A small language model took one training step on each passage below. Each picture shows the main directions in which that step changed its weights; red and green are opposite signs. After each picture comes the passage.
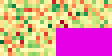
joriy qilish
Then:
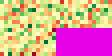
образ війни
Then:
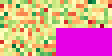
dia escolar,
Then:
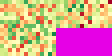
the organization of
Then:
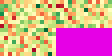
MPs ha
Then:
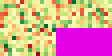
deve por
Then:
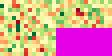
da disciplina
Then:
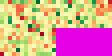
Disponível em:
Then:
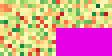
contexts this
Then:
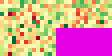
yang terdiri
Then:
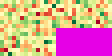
қоры мен
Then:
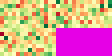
y la evaluación
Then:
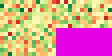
túl a
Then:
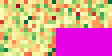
golpe para
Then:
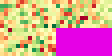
de estas
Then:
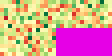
cand. of
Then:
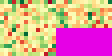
do constitucionalismo
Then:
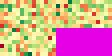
revisão de
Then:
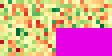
digitales son
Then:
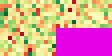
que o problema
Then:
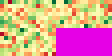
Brasileira de
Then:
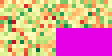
interés para la
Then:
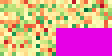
the results
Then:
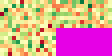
levels of
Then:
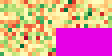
the distribution
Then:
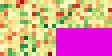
de una sociedad
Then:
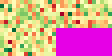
tizimi ham
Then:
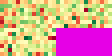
e exposição
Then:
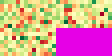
yang lebih
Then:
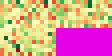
obrigação de
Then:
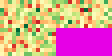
– xabar
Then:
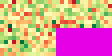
nomi Bet
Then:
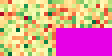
ва экология
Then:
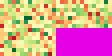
anglab etishidagi
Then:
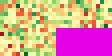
a form of
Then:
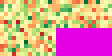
tadqiqotlar bilan
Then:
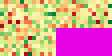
қилиш ;
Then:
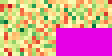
mise en
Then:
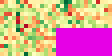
ҳам ўз
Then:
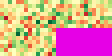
incluir condiciones
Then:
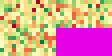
cei care
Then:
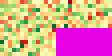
and trying
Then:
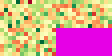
conta dessa
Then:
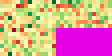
se fundamentou
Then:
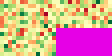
birisi de
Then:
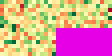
BS EN
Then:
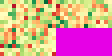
Materials of
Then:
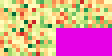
work of
